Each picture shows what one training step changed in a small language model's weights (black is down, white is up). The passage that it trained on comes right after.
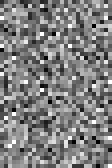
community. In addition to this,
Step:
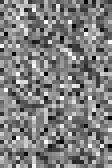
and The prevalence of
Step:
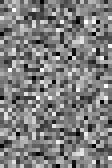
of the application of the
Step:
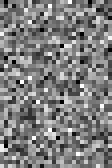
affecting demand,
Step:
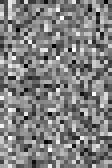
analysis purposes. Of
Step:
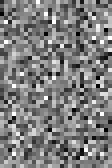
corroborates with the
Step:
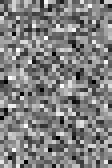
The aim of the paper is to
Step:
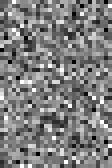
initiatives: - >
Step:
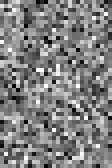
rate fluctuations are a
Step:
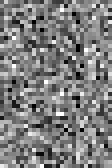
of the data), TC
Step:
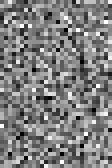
plies have failed,
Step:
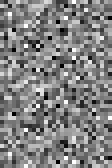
MASE = Mean
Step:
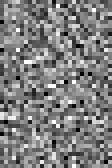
as DBMN.
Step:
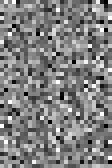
and Ice Data Center
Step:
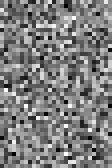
be more effective individually.
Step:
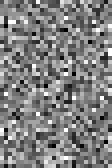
Taken together,
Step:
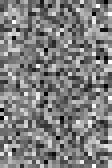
in the teacher's style
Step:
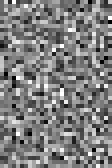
population groups or larger samples
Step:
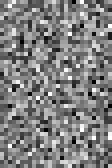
this mixture once
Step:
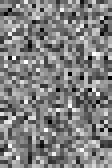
customer service in the
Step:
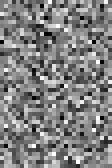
spot has to emit
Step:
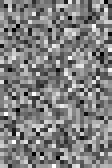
can we use games to
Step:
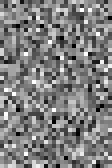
will be part of the future
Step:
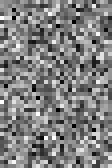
in relation to the growing
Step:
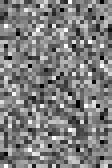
of benign breast
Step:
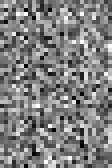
actions, in which the
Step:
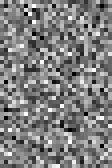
to create jobs and
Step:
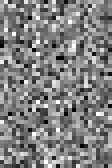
Technical Sciences,
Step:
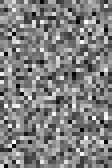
offers location information of
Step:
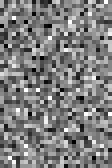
of selected water-quality
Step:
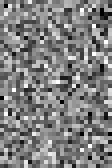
strengthen worker
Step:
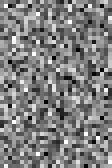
of **children**
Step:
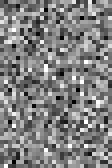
dissatisfaction with the
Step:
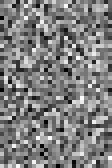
where the agriculture
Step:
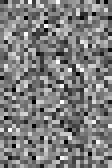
asked and I made
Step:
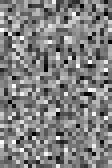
Iranian South
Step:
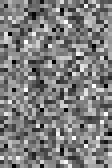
and well-known
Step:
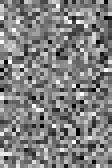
Variations in the method of
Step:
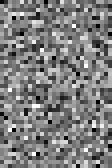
fault injection
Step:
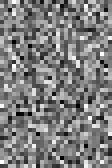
with clinical features of
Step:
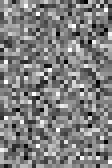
can eliminate partial
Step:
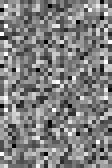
Conclusion: This work
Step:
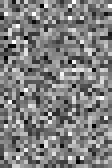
leveling atmosphere in
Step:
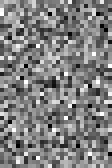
organizations facilitates
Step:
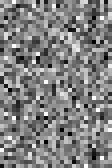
emergent algorithmic information
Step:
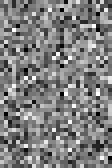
additional grooves are
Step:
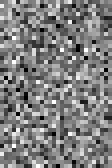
of radiation in the
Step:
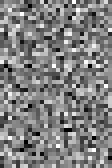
Diagram 2.1
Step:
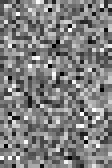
cumbersome and time
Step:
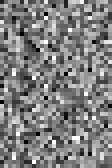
path were evaluated using the
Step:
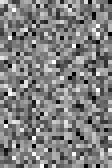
item that "does
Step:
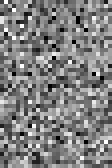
Reuse of these N95
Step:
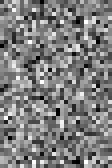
of the structure response of the
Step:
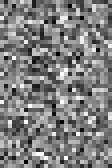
the difference among feeding
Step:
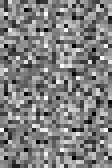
system development method used is methodology
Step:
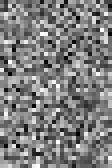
in all regions of the
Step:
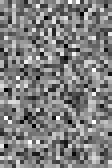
Plain and G.B
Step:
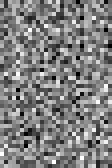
literature indexed in
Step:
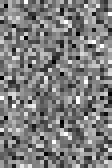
and psychological
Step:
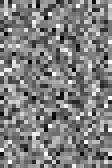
and impractical for field
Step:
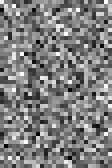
to adulthood and
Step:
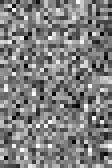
exposure of social media can
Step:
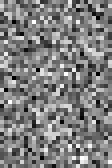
high power consumption, and
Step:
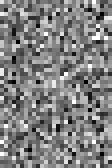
intervention programmes such
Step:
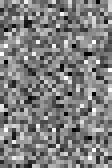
and pupal stages.
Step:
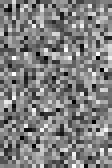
metal rods,
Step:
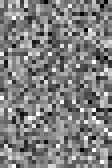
(ML) techniques.
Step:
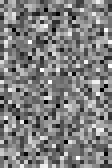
surface Fermi arcs
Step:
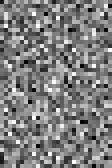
financial ecosystem.
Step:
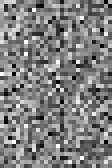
Intelligence in relation
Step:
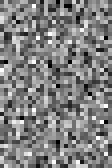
10 Zoom of Figure
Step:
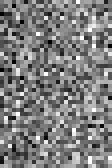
organic dye used only
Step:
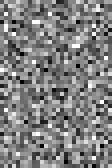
which contained various spaces
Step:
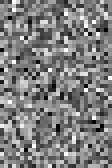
both internal and external
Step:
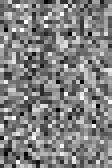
the general use of hearing
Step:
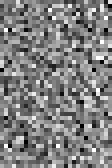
coupler. Bit
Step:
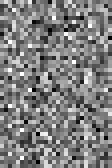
apparatus to measure
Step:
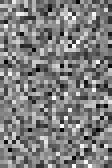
(Sections 3 and
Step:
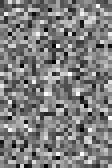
a solar cell, a model
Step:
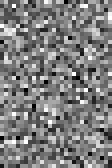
field of health care and represent the
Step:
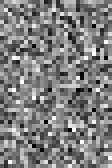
react to instantaneous
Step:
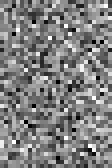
the Islamic
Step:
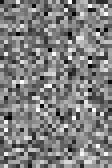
a better median overall
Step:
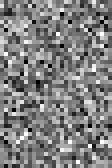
fine adjustments is
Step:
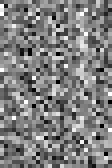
identify the expectations of
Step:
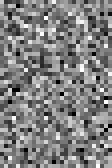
the metaphysics of
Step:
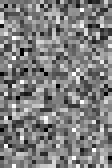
'very frequently'.
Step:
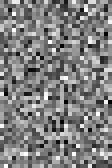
or systematic connection with what
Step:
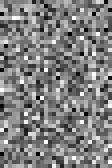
cultural heritage and
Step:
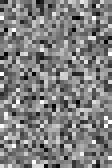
used in this work is the
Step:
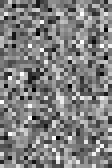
a reducing agent to an
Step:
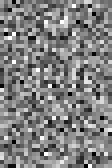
economical than conventional
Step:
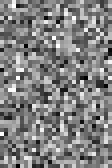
these particles can be reduced
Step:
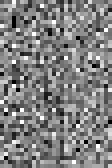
addition, this unacceptable
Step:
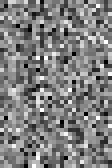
and have a specific structure: each
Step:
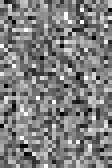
of pages (including
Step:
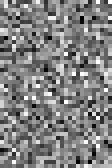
"employer" in the
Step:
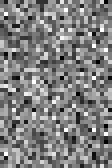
life is influenced by their
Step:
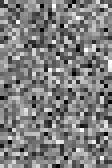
of the area (Al
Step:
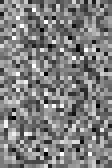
of their prevalence,
